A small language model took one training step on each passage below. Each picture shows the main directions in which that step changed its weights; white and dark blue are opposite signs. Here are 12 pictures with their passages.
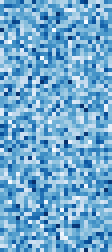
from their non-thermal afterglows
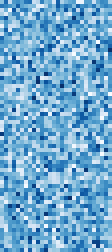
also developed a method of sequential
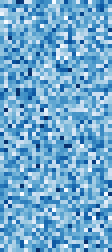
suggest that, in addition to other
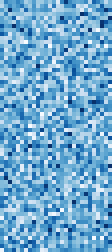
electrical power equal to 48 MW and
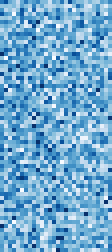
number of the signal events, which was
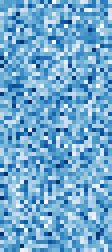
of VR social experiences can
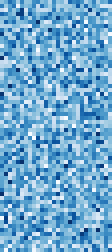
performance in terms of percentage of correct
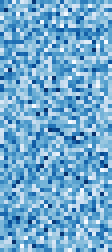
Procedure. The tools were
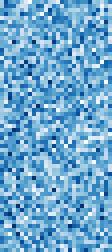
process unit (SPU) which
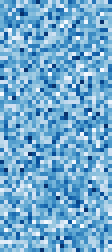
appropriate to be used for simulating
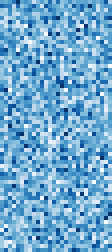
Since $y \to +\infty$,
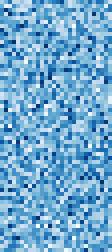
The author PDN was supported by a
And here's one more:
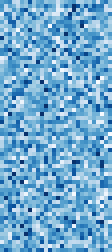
logarithmic modulus
